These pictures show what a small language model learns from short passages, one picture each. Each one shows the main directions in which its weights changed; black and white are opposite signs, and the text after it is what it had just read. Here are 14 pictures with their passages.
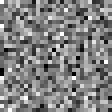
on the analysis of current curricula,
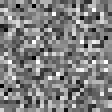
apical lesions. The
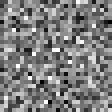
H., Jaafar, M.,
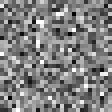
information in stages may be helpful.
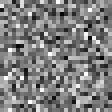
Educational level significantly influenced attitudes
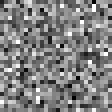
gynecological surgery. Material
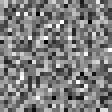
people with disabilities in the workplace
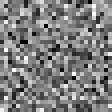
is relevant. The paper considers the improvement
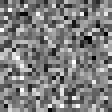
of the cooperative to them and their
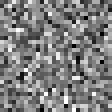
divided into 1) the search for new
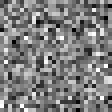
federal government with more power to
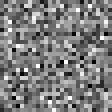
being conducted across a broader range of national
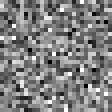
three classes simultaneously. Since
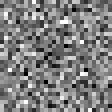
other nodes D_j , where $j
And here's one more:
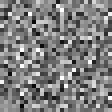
they capture different behavioral patterns within the
